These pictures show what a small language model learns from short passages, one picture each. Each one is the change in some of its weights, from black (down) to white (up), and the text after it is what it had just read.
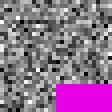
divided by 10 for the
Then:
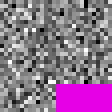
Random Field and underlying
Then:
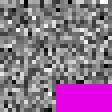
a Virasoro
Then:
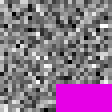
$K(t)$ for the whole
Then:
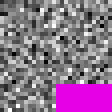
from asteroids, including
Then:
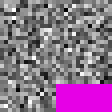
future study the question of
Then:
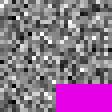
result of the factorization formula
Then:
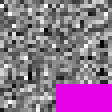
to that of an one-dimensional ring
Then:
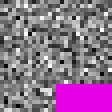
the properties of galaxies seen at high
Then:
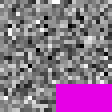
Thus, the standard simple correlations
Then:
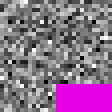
for a mass-splitting between
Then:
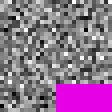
allows transmitting all the
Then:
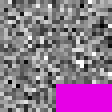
heat source are defined by the
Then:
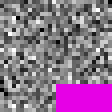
\gamma^0 \alpha(x)}
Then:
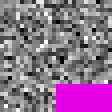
where the RIS dimensions are
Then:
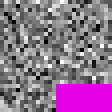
corresponding to a FWHM in velocity
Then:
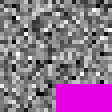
\PL\ model from the new observations
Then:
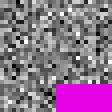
modes created by interactions with
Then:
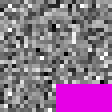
value and/or by a change of
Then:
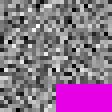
structures of constrained dmKP
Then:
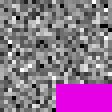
\omega_2)$ is known.
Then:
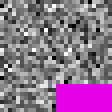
whereas observations among terrestrial
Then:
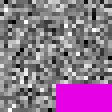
qubits on a laptop,
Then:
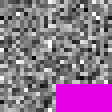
with results by D'Eath and
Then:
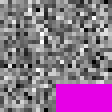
bars are shown at the
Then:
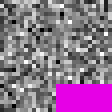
d$, and hence on
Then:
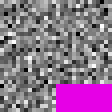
Rivas, Appl.
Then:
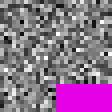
and stimuli-dependent magnetic
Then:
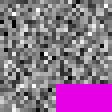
except in an average sense.
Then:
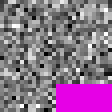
remains in its current state,
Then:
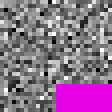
a nonvanishing momentum flux
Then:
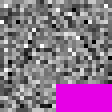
superposition of the tidal fields
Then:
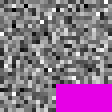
spontaneous symmetry breaking
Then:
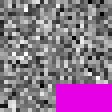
confirmed that in the 2D system
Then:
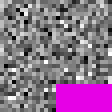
scales inversely with the
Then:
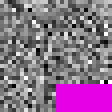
The fact that the noise in the
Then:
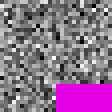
true values being consistently
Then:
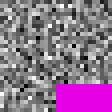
the proof of the Lemma.
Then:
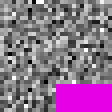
on the original (a) and
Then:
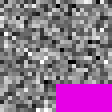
the expression for which can be obtained by
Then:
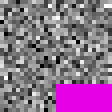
related to decline of viscosity
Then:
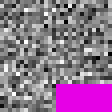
detection limit (LOD). |
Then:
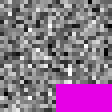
These oscillations exhibit
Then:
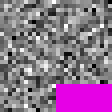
is the radius of the spherical
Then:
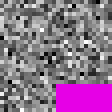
the increase of the spin-orbit
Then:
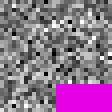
experience lower ejection
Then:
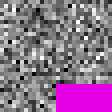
of the adversary's description
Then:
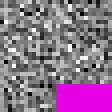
\caption{Flare observed in
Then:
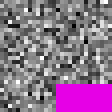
employ the integration by parts
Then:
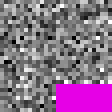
superstring theories,
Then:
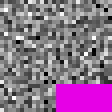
One can see that up to
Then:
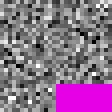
hypertension. Relative to
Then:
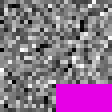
a function of increasing $f$, the
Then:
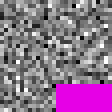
the detail, including the active
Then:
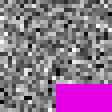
the highest temperature at which one would
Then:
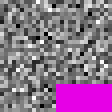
markets' supply and
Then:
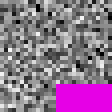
an SU(2) triplet
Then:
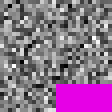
centre-of-mass of
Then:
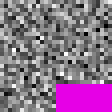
convenience we may refer to
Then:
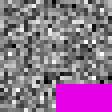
is eliminated by
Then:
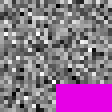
sensors. *Fig. 6:
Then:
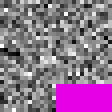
of $u$. Similarly,
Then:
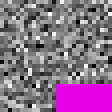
for this ratio (see Appendix
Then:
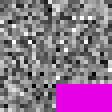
how software engineers
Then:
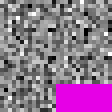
dissolution of clusters is
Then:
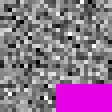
measurement processes are shown in Figures
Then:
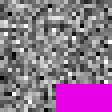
$\EA$ because the form of the
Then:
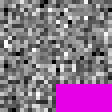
area greater than half
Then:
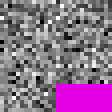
ramp slope. This fact is shown
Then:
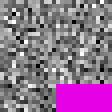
pores are modeled using the
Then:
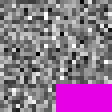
contributions of trends in emission
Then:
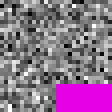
radiative lifetime. Therefore
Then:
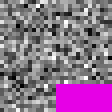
saturated ones due to
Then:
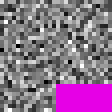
for Gaussian processes.
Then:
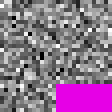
same second order equations of motion in
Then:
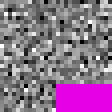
in driving AGN activity
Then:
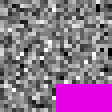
as the annualized return
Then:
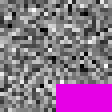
samples therefore implies that the
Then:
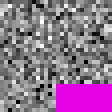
Heinrich Hertz:
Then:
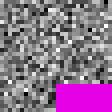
alpha particles in LXe,
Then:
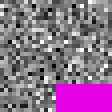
calcium lines, and apply a
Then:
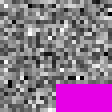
shown in (b). The PL was
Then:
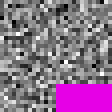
by the memristive
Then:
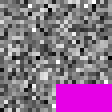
$\simeq 1.0$K for
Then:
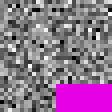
lithography and plasma
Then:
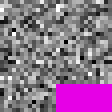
of the heterotic string,
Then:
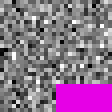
learning tasks: multi-label
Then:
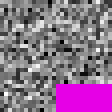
by the localized 3NN polaron
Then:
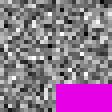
for the observables. By
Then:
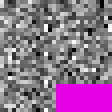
each subtotal the fit
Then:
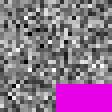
the system noise temperature of the measurement
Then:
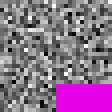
most cosmological tests using
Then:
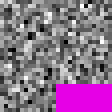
as well as the properties of the
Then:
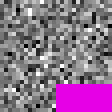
Details} The studied
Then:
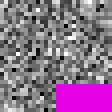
For example, Graph Attention
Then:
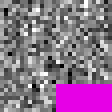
1.06 g. This similarity with
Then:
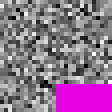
coupling as our perturbation,
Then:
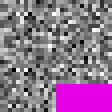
functions (2nd line of flow
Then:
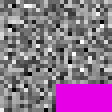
each purely acoustic
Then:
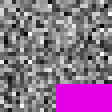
filter for all 1000
